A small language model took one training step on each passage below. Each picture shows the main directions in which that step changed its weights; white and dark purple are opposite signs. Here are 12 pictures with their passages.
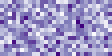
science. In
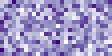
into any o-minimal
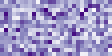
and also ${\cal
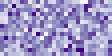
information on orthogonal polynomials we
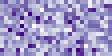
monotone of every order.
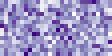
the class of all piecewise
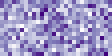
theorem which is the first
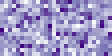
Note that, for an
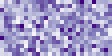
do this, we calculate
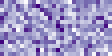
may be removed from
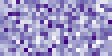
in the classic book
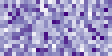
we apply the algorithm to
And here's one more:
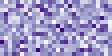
with $\ell \cdot
